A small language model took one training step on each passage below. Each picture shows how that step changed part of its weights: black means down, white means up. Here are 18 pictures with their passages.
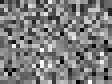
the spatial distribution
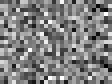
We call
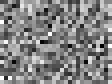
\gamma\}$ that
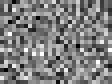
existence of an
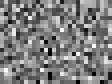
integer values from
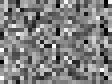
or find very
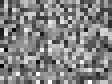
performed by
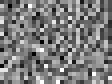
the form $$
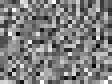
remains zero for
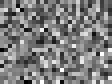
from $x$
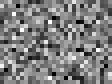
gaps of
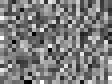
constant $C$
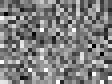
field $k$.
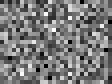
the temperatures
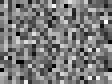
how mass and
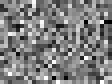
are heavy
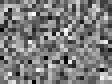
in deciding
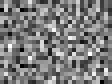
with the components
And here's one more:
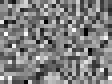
show that spin
